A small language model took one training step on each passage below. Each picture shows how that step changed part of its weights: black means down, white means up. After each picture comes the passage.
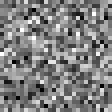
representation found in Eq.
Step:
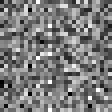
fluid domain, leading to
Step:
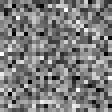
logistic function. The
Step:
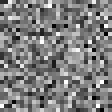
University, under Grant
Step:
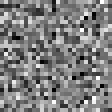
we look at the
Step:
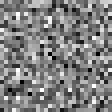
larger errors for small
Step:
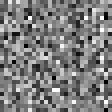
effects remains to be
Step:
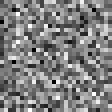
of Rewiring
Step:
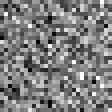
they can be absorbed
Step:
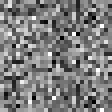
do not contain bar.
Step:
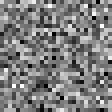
coefficients between the HI
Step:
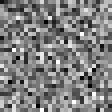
the matching conditions without
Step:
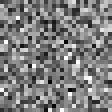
the intersection between the
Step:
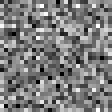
can alleviate
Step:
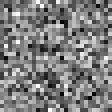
irrelevant numerical
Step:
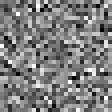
compression ratio (set
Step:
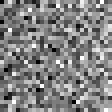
but are quantitatively
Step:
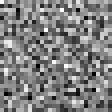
used to derive an
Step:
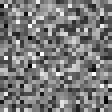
component of fermion
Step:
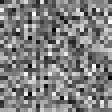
not the case. The
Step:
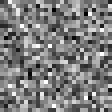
large panels different galaxy
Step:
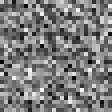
the secondary when fitting
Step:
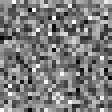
contribution from $\Delta
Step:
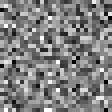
only if it is below
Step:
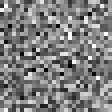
of objectives
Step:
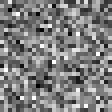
pressure inside the
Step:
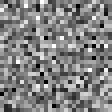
require more time to reach
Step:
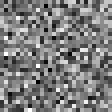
is indicated by the
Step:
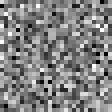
possibilities for
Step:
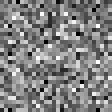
acknowledges support
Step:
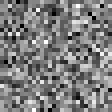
platforms for
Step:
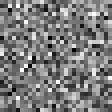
rotation curves as input,
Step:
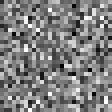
results and spectrum-based
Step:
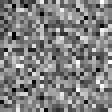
we will consider a
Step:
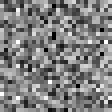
any high energy physics
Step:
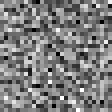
all the open field
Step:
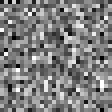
errors, we adopt
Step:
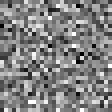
a handful of
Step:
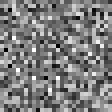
system conditions. Further
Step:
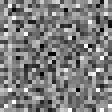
CE we have 2
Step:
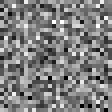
lags in the
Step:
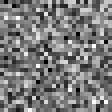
is embedded in the
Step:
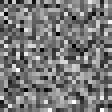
size of the points,
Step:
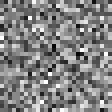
large a fraction of parameter
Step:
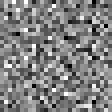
believed to
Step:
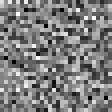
in order to improve
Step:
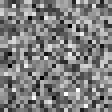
extracting the key
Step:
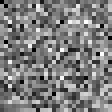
dissipation with
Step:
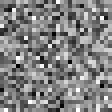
one part of the spectrum
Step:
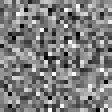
arises is how different
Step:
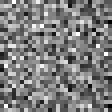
{Gil de
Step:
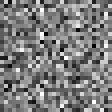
rotational motion,
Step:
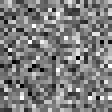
splittings, and
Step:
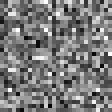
boson systems with
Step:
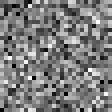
identity. Now
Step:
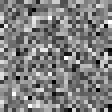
Chem. Phys.
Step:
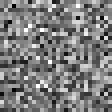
profiles to approach
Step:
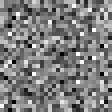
links across a set of
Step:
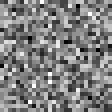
so that no evidence for
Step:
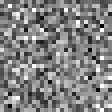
complex topologies with
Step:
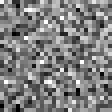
will denote the corresponding
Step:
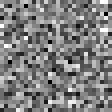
due to strong regularization
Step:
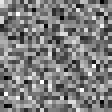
that the analysis could improve
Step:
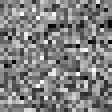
gold sample, as
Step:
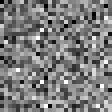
explanation is
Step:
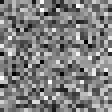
ages $>
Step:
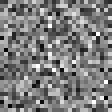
that it is possible to
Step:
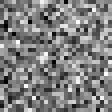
density perturbations in the
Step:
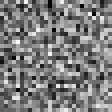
knowledge of the near
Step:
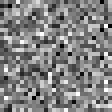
possibility to determine critical
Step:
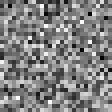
slightly younger
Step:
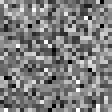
the composition of the
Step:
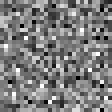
energy balance
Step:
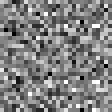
is sorted in
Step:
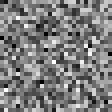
in the Appendix.
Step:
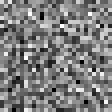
of the densities of
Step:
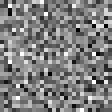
XRD as well
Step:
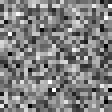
interval precision in terms
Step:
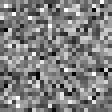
and test it against
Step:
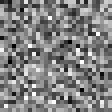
the fact that when
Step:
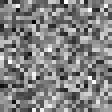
and 26 meV
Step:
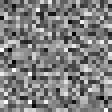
here is on memory
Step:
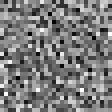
to the optimisation
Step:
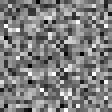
galaxy. This assumption
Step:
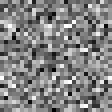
Einstein Center
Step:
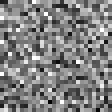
a numerical increase of
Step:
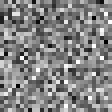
} \added{
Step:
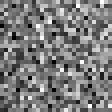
we present the perturbative
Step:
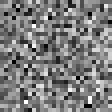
two, and four
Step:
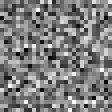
state is achieved at
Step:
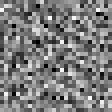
detect the existence of
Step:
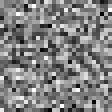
of linearized solution
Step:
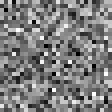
shows the electron spectrum in
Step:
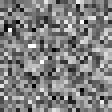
are given in the second
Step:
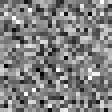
for the cross section differential
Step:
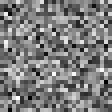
frequency range is considered to
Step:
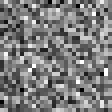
of the time series.
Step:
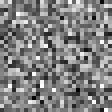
produce, up to
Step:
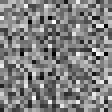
FRW model the
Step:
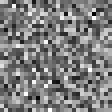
as the transmitted
